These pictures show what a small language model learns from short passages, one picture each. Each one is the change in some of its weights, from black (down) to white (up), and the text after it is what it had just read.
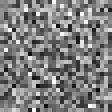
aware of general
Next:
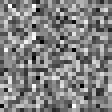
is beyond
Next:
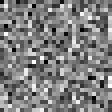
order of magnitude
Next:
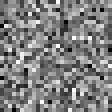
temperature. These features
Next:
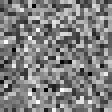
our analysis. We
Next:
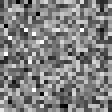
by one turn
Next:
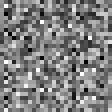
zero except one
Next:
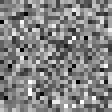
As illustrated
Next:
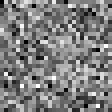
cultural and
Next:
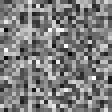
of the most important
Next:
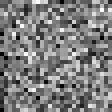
and oil.
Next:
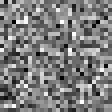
by phonetic,
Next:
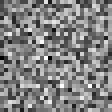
groups, and the
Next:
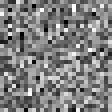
consumed in a
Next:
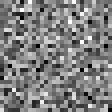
\%. In the
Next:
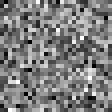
and efficient because it
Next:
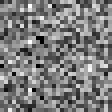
can be computed
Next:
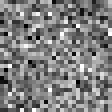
$\Delta R$
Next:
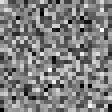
proposals for studies
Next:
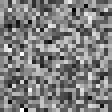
estimate in
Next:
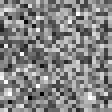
have been introduced
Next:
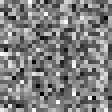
multiplexing of
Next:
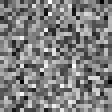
samples, the
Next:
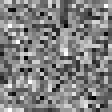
This algorithm gives
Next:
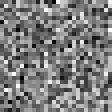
water, gently
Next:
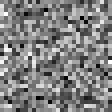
optical emission
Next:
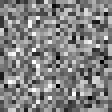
factors leads to
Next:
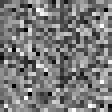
paths of state
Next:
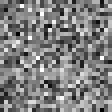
organisation and
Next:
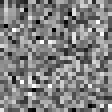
curl of the
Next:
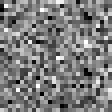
the human intestinal
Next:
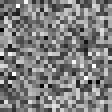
enhanced and
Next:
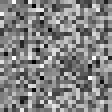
of the average
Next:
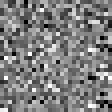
changes that are
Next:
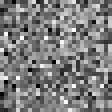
the other person,
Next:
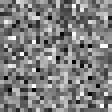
magnetic structure at the
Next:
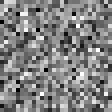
fanlari -
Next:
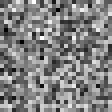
mainly due to
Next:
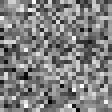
have Case 4.
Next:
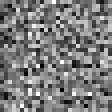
in practice. The
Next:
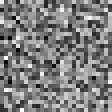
time The saying
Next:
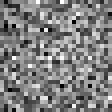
and compared with the
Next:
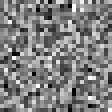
flow field and compared to
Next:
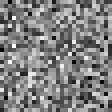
coupled to a
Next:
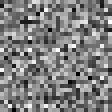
difference in the mean
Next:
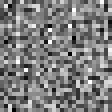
produces good
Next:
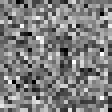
transition occurs
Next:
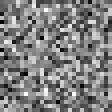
and negatively related
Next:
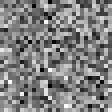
change required to
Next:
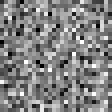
line detections.
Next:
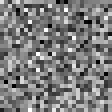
Solar Energy
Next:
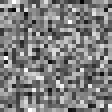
of SNE
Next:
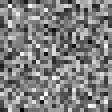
error rate, one
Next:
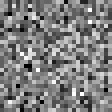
parameter space, we
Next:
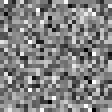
crucial problem by
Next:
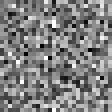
configurations within
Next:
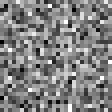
main complexity in
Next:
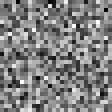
effects of fading
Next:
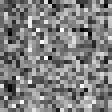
communication, and
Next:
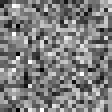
Green's function
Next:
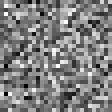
the whole time
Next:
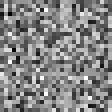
source selection,
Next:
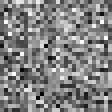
(such as
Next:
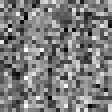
office 21
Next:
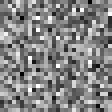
particularly useful for
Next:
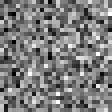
manual approaches
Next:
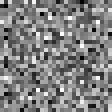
any possible massive
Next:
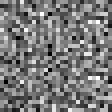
in bolus and
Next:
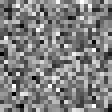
much from the initial
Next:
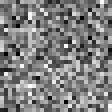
sharing a
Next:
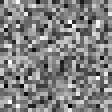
about linear biasing
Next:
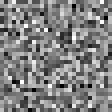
mass and the observed value
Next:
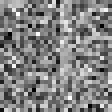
conductive pathways
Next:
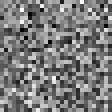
the scalp at
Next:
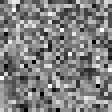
just described.
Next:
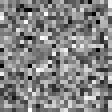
allowing blood
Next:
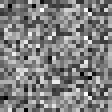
was explored how
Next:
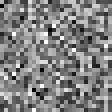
to be available for
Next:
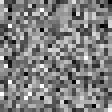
marked with the same
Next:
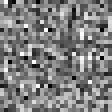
planning and limits
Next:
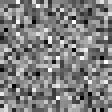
be worthwhile
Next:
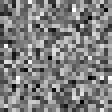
characteristics of human
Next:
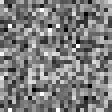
aligned with the
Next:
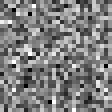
CMT model is
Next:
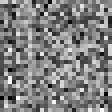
controllable characteristic
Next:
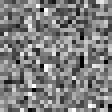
review of the
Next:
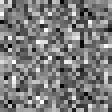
& \quad n
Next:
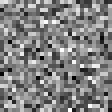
abundance properties may
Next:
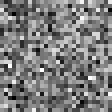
of a few
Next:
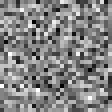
sensitivity is very
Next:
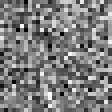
in Fig. 3 of
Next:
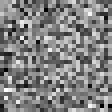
waste of time
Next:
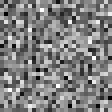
is a flower”
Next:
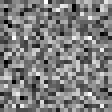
particles. The
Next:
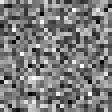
systems. Since the
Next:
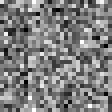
only reach up to
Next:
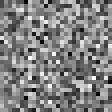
points for the small
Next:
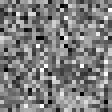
an infection 3
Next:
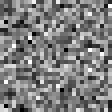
the one determined by
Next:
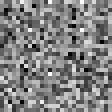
undergo a
